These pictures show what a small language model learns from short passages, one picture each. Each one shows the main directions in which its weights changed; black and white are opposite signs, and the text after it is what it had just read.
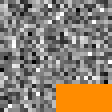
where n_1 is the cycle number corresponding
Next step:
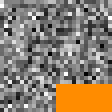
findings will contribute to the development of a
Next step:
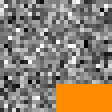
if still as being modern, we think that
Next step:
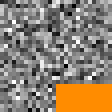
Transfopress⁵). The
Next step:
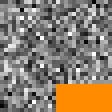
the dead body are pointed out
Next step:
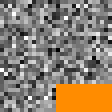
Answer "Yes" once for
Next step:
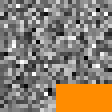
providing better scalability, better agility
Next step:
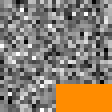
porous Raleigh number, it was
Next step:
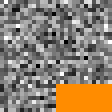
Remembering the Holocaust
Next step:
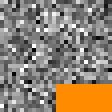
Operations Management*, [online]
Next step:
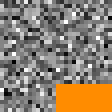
recruitment self-report were
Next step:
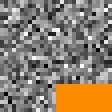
the universities in Turkey that provide education in
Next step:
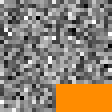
response format questions on students' engagement in
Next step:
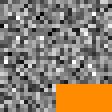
intuito de garantir que a
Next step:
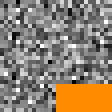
micro- and nanomechanical characterization
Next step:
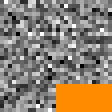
Central Lemma These are known
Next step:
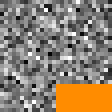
the next 180 min, the sample was
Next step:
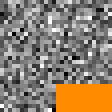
se alinean con lo planteado
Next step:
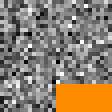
в целом граждане
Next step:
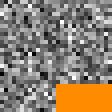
laid along line transects based on
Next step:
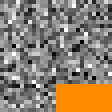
объекты гражданских прав
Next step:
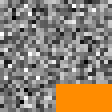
financial management. The sources of the functioning
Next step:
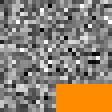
three lightweight CNN-based
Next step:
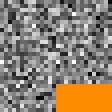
переменный метод 2 подхода по
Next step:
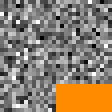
Cest Trachsel et al. 2007
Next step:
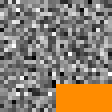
facility 59.5%
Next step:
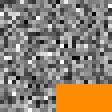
Union Has a Special Importance
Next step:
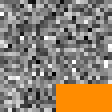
Based on the description above, the
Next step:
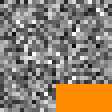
il valore di quota,
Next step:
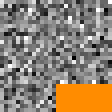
самоврядування. Tax
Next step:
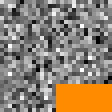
the provision related to free and compulsory
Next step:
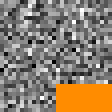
ABSTRACT Personal mobile
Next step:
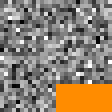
the experiments, performed the experiments, analyzed the
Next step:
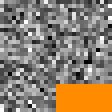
2020 Berdasarkan tabel 3
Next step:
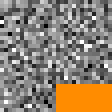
Чорна, І. В.
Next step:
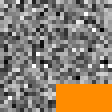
Jinoyat kodeksi,
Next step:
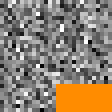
darajasiga ko'tarilgan
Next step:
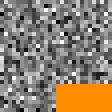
They seldom eat fish and
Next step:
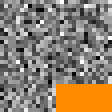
of data. Datasets that
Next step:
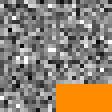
is called a 2-packing if
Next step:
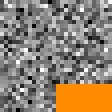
Simulated EEG vs real EEG The
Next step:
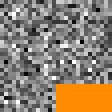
atividades sequenciais. Nessa
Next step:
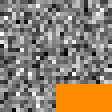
маълумотларни тўлиқ ва
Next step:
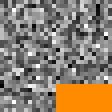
< 60 ml/min) and
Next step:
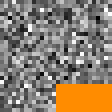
*Tsuga dumosa*,
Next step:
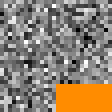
с написанием научной
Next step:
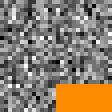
статье представлены
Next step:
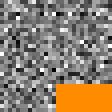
be achieved by an abstract Big Data
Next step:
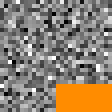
perolehan dan disajikan pada
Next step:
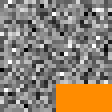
com 18 carbonos e sem ligação
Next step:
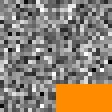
ishlab chiqarishda ishlatiladi
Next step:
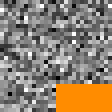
- PU: Public Quality
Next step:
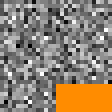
Шерышев М.А.
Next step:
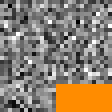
and religiosity as protective
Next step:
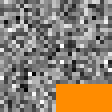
país, a partir das previsões de
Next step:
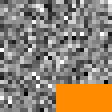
separate regions are considered. The first region
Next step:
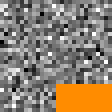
obstacles in mathematics
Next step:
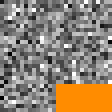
tertiary institution through Home
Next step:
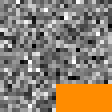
hech bir ijodkorga xos
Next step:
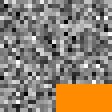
not affect how they identify with their own
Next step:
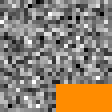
graduation and development performances of
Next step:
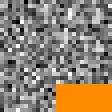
and geographic diversity guided by field
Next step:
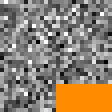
slow-growing painless
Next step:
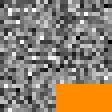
Vaxabov A.V,
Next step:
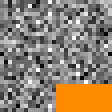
list EPPO A2 list EU
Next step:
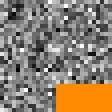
following: “*The nature of materials that
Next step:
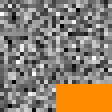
толерантлик хос
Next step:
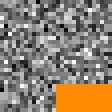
TB hospital Ambala and report
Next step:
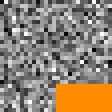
respondents tend to agree that to determine performance
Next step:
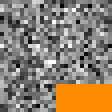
de un proceso de construcción político y
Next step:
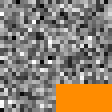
la horizontalidad. Pero
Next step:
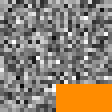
als Erbe wiederum
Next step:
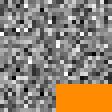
desarrollo de actividades recreativas
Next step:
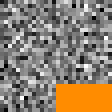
regard, the focus is on ambitious
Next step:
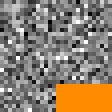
являются важными факторами,
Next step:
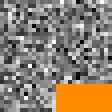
Nazarov Sardor Xasanovich
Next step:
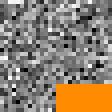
average value of the results of the cosine
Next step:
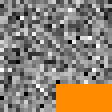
the group with anguish is higher,
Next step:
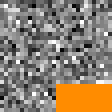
O'zbekiston aholisi,
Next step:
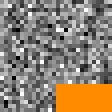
e cultivo agrícola -
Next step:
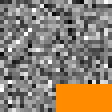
E, Choi SY,
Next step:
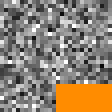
fatal cases, which had a reported
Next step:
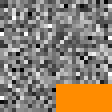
theoretical expectations it may be stated that
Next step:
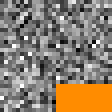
have a gut feeling for potential
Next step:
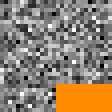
Malaria, a disease caused by
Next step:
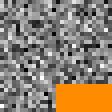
temperature, the Nusselt number
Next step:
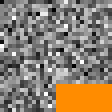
deliverable as the final version. Project
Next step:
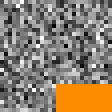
profitto re d'un sponte
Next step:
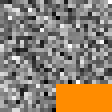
to better than 0.5% precision
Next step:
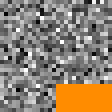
öğütme kağıtları
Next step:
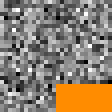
jamiyatning o'rni
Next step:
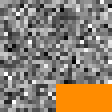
o estágio de implementação é
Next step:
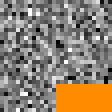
are able to carry out their obligations
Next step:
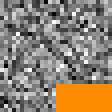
tizimni isloh qilish imkoniyatlarini
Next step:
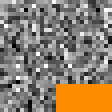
at work (WPL) linked to
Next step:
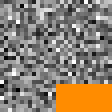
Pentose phosphate pathway
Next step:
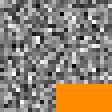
como facilitar que los pescadores
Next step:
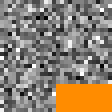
agentlari yoki xizmatidan
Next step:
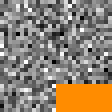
oshirishning samarali yo’llaridan
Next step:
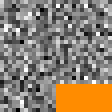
відносин в українське
